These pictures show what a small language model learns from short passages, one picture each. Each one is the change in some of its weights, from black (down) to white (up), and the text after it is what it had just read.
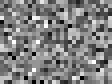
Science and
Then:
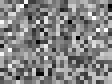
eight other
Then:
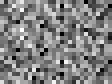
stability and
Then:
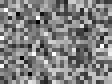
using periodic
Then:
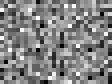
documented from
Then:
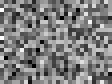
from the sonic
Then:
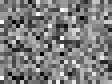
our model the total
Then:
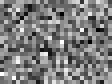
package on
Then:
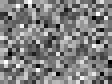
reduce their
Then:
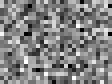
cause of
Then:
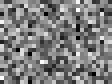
produces a
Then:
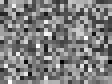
taking into
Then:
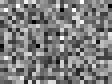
available. An
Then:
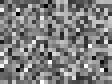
and Ferrari
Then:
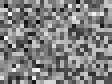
evaluate the
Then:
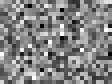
research was to
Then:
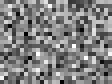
that an increase
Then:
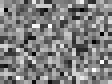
the buyers
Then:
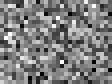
which systematically
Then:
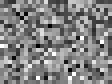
in a state of
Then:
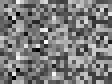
model based on
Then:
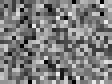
the root mean
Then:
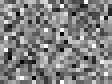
that requires the
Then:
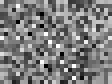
only to a
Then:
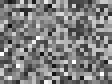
and L_2
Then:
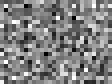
did they
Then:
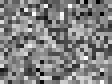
of pity or
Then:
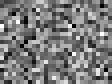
the validity
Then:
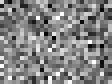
be varied from
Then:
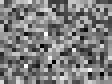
of various
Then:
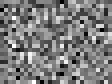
similar analysis as in
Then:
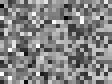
The ratio
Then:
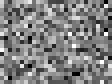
of deformation
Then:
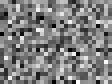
or a $\rm
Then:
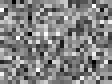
Due to
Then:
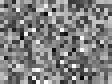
to the overall
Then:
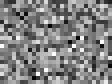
in the available
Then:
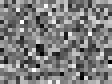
to express the
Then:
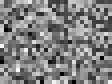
of the proposed
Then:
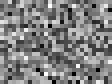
parts of
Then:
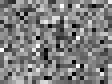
in Computer
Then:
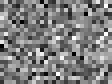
gas particle
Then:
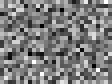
this is not the
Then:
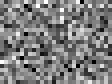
complex is less
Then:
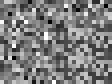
control and grid
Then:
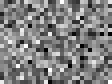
is to develop a
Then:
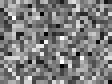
approach was designed
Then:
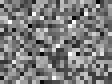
law at the
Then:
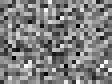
singular values of
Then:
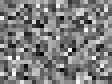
Further, in
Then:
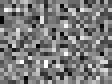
concept. It
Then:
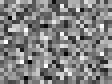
concept of
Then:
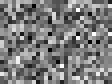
computation on
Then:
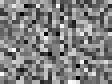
technology in
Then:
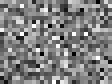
HP supply
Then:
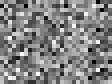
cell line after a
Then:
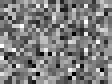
parameter in the
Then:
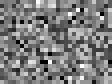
in $K$
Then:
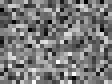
relaxation time
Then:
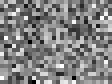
show how the
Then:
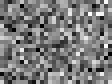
as user
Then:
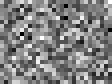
of cluster creation
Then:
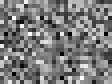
average ${\bar
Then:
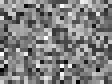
practical or
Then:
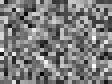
the lowest
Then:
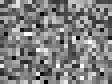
on paired
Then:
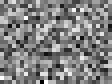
contain the
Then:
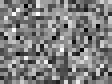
cover the
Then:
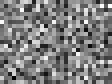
regime where the
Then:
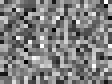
the common
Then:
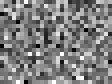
area. The research
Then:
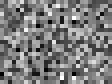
radiation. In
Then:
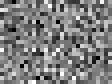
by crossing
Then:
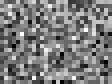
that, for all
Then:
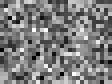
proposed, which
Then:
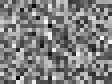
products in the
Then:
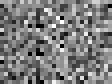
at a distance
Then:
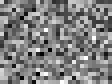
the case of the
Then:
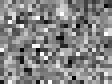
These objective
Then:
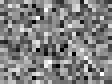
been extensively
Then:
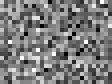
not receive
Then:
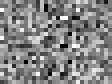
most suited
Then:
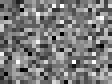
holds also
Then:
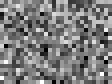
by total number of
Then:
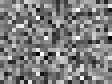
lines are total
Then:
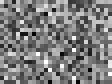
to fit (the
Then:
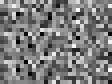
systems such as
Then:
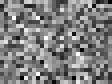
growth of density
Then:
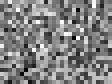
the sea level
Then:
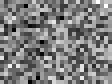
at the place
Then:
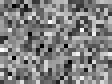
eddy current
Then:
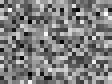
over a long period
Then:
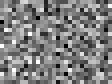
y H.
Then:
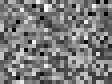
dispersion and
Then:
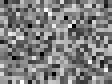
this bistable
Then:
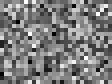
problem. Such
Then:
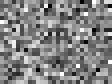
Results of
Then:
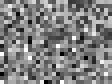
that had we
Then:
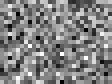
that has been
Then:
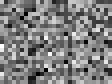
the great
